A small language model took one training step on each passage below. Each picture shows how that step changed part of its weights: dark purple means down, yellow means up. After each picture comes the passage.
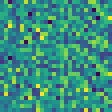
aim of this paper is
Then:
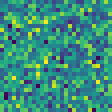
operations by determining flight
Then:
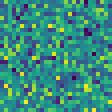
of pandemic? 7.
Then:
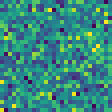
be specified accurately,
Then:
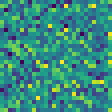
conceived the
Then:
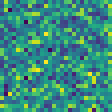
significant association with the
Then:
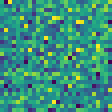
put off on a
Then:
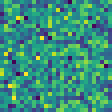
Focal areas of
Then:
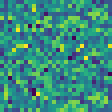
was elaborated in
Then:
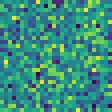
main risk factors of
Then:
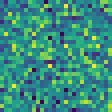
element (strain
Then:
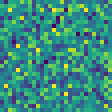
yes regarding this statement
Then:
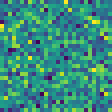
medical image recognition of
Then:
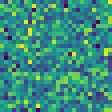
displacement w at or near
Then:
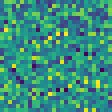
the program's ability to
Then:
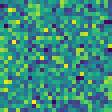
light gray =
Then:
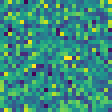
awareness raising,
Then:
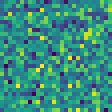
more complicated,
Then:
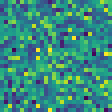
the coming months, the
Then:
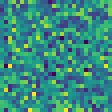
the line, it
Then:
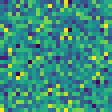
function. The optimal plan
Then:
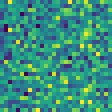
computers 2.98
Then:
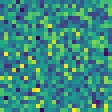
in the South African
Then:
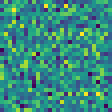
stance- Single
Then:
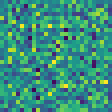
of community pharmacy
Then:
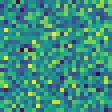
in the IDE while
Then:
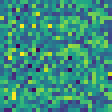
of social structure. In
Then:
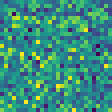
fiber composite structures is of
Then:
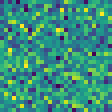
effect of different fibre types
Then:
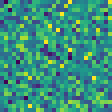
on anthropology were
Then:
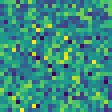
a Whole Week
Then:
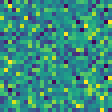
three pathways out of
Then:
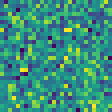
biological diversity that suggest that
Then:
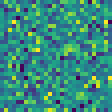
or under Ar flow,
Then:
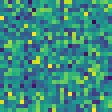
process industries. It
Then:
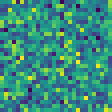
resistance and that the power
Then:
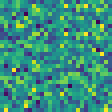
published by the World
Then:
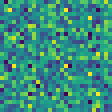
Moving Average
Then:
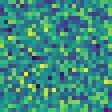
the importance of opening
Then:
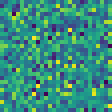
treasury officer
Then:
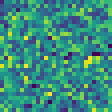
great attention being paid to
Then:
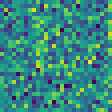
argued that expecting
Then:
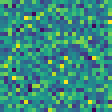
*N Engl J
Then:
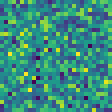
the role of plate
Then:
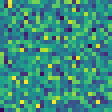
impacted due to lack
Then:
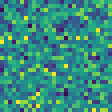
rail traffic costs by
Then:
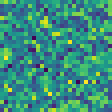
for both active treatment groups
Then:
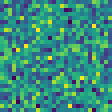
Plan STB Services
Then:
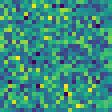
case, one might suggest
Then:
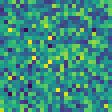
the possibility to achieve very
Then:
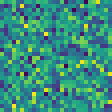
greens. Introduction
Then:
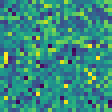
patients in comparison to only
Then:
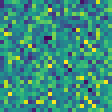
you agree to your responses
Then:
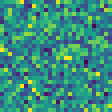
public library network and
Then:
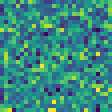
the random number is less
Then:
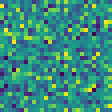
musical night.
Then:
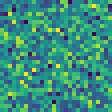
not trigger retrieval
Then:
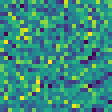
this work might be considered
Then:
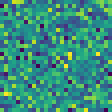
if they understand the material
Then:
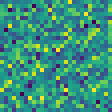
foreground queer
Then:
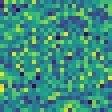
those from cardiovascular
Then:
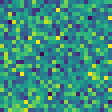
connected inverter by
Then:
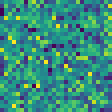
minimum cost to find an
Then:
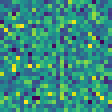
fields. When gathered
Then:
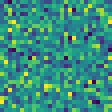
case of thermal analysis it
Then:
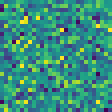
fact, the rate constant
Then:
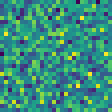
to embrace new technologies
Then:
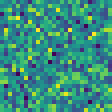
[18]. After the
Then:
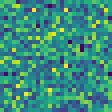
Mattson et
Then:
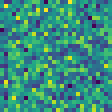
themselves, which can result
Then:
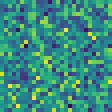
on the science domain,
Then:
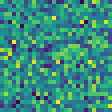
neural network consists of the
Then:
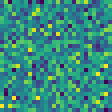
decrease in the quality of
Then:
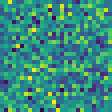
\pm standard deviation.
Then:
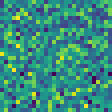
male gender and female gender
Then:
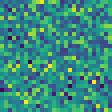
were obtained from the State
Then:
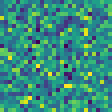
in teaching and research.
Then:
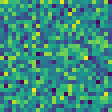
is globally the
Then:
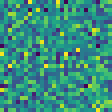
performance description is transformed
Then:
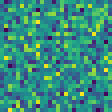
- Write out
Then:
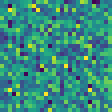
access to a signing
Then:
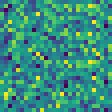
monthly, in both
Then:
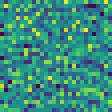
route. Recently researchers
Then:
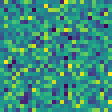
agonist and
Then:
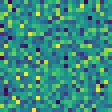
intent of the
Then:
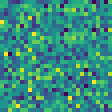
replaced by a matrix
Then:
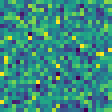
and values [1].
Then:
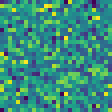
how accountants and
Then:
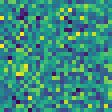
and editing;
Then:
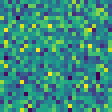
of approximately 1M strength
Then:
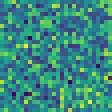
all cases. The most
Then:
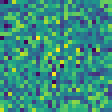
problems, which make the
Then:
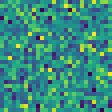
^aDepartment of
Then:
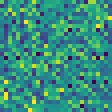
is being handled between
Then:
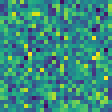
that the value modulo
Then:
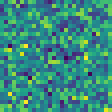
the position of matter at
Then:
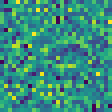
viruses, and,
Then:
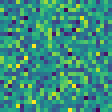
analyze and evaluate IoT
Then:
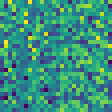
not only in EEU
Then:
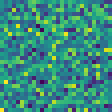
measurements were taken at every
